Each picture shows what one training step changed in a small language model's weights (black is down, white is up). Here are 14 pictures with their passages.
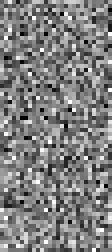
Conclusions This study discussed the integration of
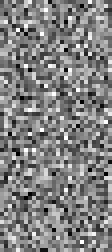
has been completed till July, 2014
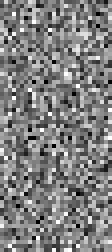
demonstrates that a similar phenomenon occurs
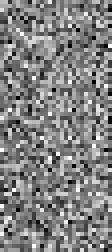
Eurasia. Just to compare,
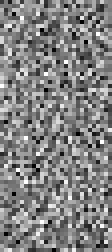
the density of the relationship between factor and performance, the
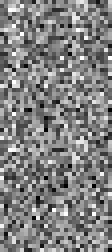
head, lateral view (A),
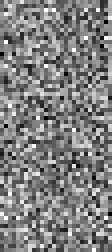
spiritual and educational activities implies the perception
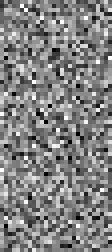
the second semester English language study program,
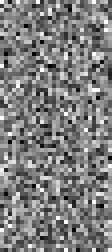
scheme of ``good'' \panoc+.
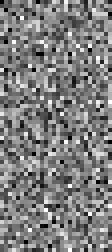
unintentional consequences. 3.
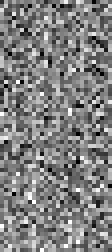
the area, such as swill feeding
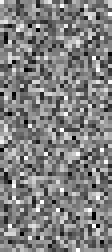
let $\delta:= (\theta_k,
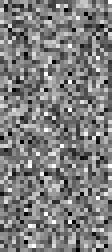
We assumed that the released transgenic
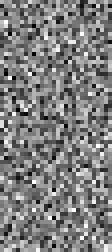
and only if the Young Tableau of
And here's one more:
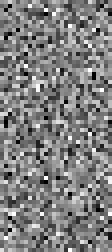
2.1 holds and $\lambda \in
